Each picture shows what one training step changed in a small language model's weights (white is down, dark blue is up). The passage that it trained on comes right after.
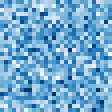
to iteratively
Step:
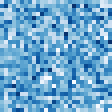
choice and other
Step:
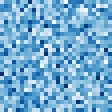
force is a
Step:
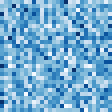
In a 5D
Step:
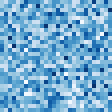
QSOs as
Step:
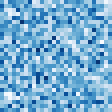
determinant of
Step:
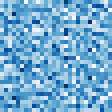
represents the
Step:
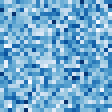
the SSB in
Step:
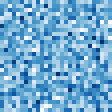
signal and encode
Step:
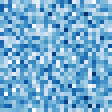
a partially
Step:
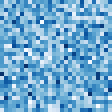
S$ is:
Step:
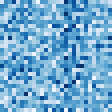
contributes to
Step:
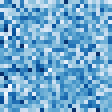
a plane wave
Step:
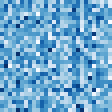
white pupil
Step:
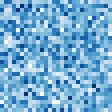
order to acheive
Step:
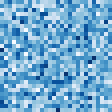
towards lower
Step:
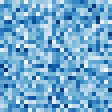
we can predict the
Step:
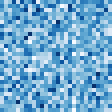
is greatly
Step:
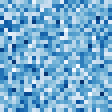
is a right
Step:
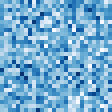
and a continuous
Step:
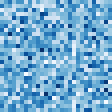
to a flat,
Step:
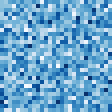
bit error probability
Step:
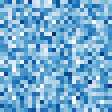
of the galaxies.
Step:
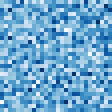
This work was supported
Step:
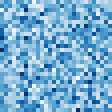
tended to be
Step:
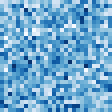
produce the above type
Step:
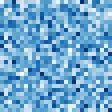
The only feasible
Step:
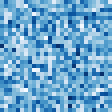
those contexts in
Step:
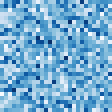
a notorious
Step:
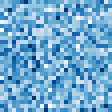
results for extreme
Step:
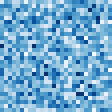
we will propose a
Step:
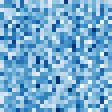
a network consisting
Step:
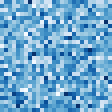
for the generalized
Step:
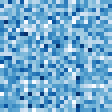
\gamma -\beta
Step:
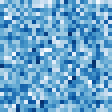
the many and complex
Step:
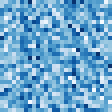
and Processes
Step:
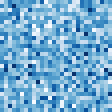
d}\delta \,
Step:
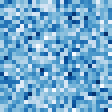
in pairs,
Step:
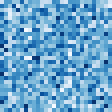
approximation error of
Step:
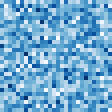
Hence, in order
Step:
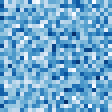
This calendar should
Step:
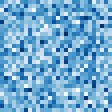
by the norm
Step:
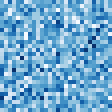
Somewhat similar
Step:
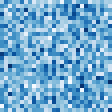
reject them from the
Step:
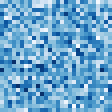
the amplitude
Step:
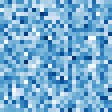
together with all
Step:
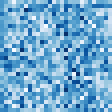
by the Grant
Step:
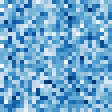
limit. Thus,
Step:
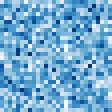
we have just
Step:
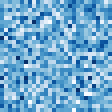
and its smallness
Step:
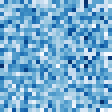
boundary points) and
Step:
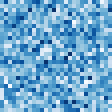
and Fermi
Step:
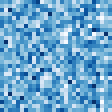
and transconductance
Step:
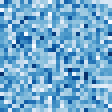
sensor in the
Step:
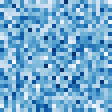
a linear function of
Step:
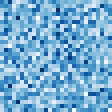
depends on energy,
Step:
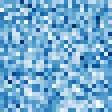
YSO with a
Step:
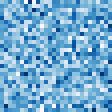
included here.} for
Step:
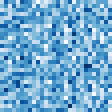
form factors will be
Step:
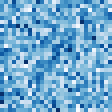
equations are \bea
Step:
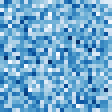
sensing range
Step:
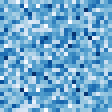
pair production of
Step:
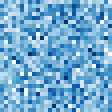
multiplier had
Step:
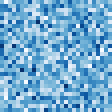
α as
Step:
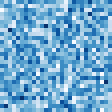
that mechanical
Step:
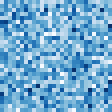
top panels
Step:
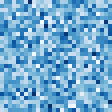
for resource
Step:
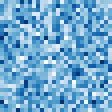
parameters $(r,
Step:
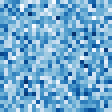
chain (left
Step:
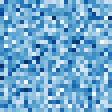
denote the number of
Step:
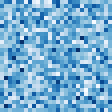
of the accretion
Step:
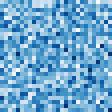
the three response
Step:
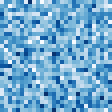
rate was linearly
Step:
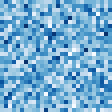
(a) The
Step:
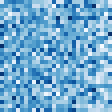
influence of
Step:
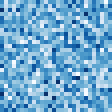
BHs and their
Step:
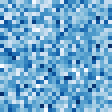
is equivalent
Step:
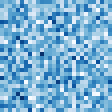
\nonumber \\ &+
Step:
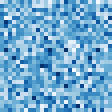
the asymptotic
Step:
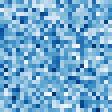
to take the
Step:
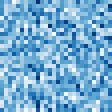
manifold of the
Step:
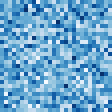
break the
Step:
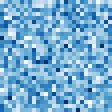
the LSTM
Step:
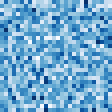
boundary for onset of
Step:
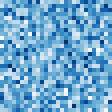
Phys. Rev.
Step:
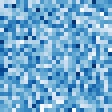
massive and
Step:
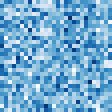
in the rate of
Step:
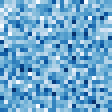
potential changes the
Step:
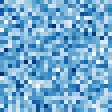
case of matched
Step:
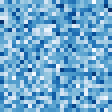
of the magnetic correlations
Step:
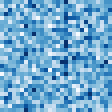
Prof. F.
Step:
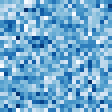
not satisfied. We
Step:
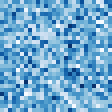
in CBSC
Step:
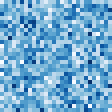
models. Labor
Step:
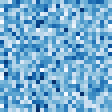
axis of
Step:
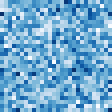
the near future
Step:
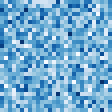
lines, are then fixed
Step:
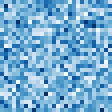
the functional dependence
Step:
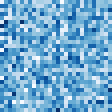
implementation of the
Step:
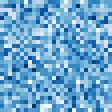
the creation and
